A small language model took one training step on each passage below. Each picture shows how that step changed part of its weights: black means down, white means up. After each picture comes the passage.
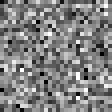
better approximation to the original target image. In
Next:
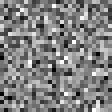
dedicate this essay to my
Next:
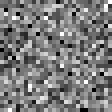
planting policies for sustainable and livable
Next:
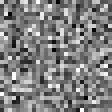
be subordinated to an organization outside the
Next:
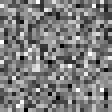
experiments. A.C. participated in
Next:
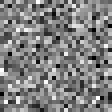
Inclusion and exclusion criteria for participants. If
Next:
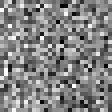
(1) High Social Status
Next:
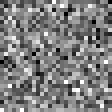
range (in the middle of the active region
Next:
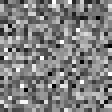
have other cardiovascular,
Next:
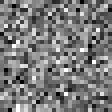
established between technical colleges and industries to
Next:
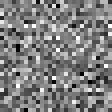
suspected pre-eclampsia with
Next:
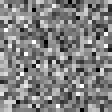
regression have both been used as statistical procedures to
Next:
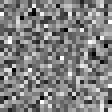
by Ruhl et al is a survey
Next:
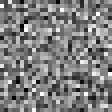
‘circular economy’ in the institutional and
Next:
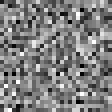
is a REDUCT of P and
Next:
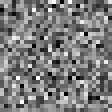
of the pigment becomes lighter with
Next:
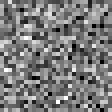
from attacks of phlyctenular
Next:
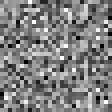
the speech organs through language, is
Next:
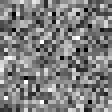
crafting translations that resonate
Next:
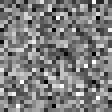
Nine bacterial operational taxonomic
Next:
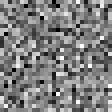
cardioembolic disorders and
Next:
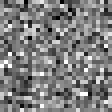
Rao, Studies of ternary
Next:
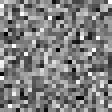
Fig. 2a (see the gray
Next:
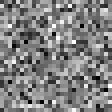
and enhancement content across broadcast and
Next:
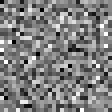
feature points can be obtained by uniformly
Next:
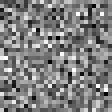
N$, representing a set of N criteria;
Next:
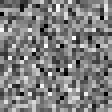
tip (Figure 3a) was
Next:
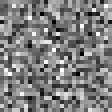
by 53,42% of respondents.
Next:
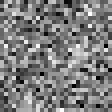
introduced norms of social life. In other
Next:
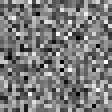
sure that when optimizing a goal, the
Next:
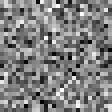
assess additional costs borne, and additional
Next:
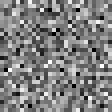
with respect to the tensile modulus
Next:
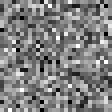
counterpart, while in the CO₂
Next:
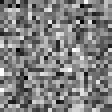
rejected and the alternative accepted. This
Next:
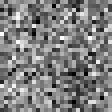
cells purified from patients showed upregulation of
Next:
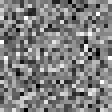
anti-TNF therapies. The
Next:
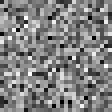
of retrieving data from a
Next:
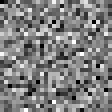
stochastic sensing of small
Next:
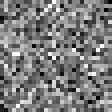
energy flux that dictates the size of
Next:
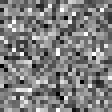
reasoning, as consideration to take decisions
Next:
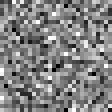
assurance in RDM processes and
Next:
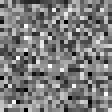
of multi-robot systems:
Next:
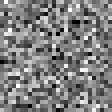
3) implement the plan; and 4)
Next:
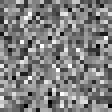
navigation; known by four
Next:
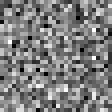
(b) timber structures, (c)
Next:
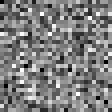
managerial performance, but also through which internal
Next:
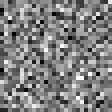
barren of fish. The large number of
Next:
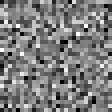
are commonly recommended to help students develop
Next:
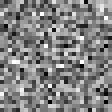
Interleukin-10 receptor
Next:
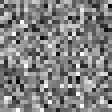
types/somaclones were
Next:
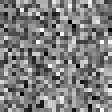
Romania focused primarily on
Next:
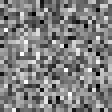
obtained for each different case. The results are shown
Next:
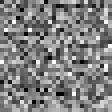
interpretation, or in all these areas, that
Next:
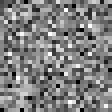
the design of an Expert System for
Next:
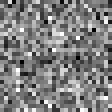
test was conducted with the aim of ensuring that the
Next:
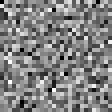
general bioassay for active plant
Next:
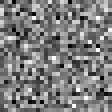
GANDUSHA IN
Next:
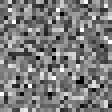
proved based on the Lyapunov
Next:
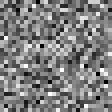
Phe 31 and Phe34 are important
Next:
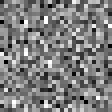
on the creative imaginative works,
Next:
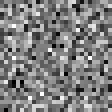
the ties can be fairly handled
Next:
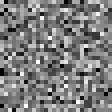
M. J. S. DEWAR
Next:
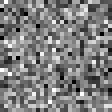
the remaining 23.1 % were
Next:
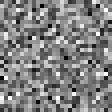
emotional experiences. Good emotional regulation
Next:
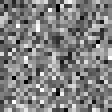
where boys were more neophobic and
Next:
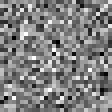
system tend to be balanced. The research
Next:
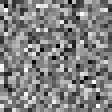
cover > 44% HCC HCC
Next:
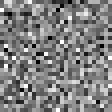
a significant difference ($P < 0.05$)
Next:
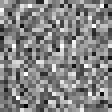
a single approach, experimenting with diverse methods can
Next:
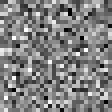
sperm motility, sperm
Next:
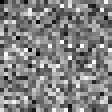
smallest example of written authentic
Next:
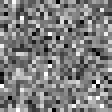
can be extremely useful for the urban
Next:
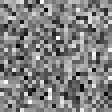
badges, bookstore,
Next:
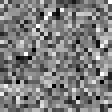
% calcite content. The optimal solution was then
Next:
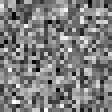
wrote the manuscript.
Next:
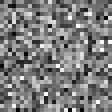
them as they are prepared & practiced by
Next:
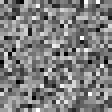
KdV soliton, because its
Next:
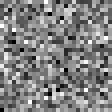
for learning process in Akwa
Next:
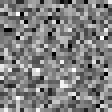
critical intercultural awareness as the core
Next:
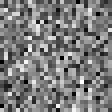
ranging from when the lumbers
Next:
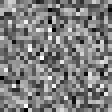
gravitation is a wave contribution from
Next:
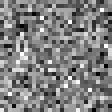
involucreta* Stem Cell
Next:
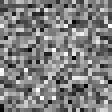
and to provide an effective solution. In this
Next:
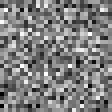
to provide a central tendency estimate
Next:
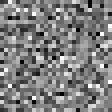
survey 1990-2000 in area and production
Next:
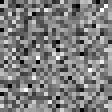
like to face institutional or structural limitations,
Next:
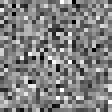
becoming more attainable. Although data
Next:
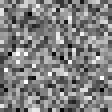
a life beyond the project and add value
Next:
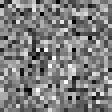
pertaining to supply and sales, this
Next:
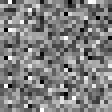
Mix F M Mix F M Mix
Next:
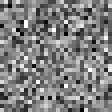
in Ref. [3]. However, first
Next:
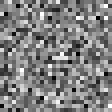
If your hand is raised at a
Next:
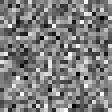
and characters, and the terminology
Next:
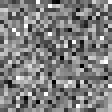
chains and RF phase shifters with large
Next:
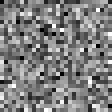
annotated with specified structure function categories
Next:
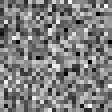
mouth of the river.¹⁰
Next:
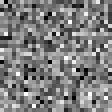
fire fighting, wrong
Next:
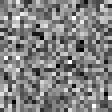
results in a maximum explosiveness value of
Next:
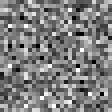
model, **frog**, in Fig.
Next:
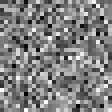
traction and displacement on the boundary are
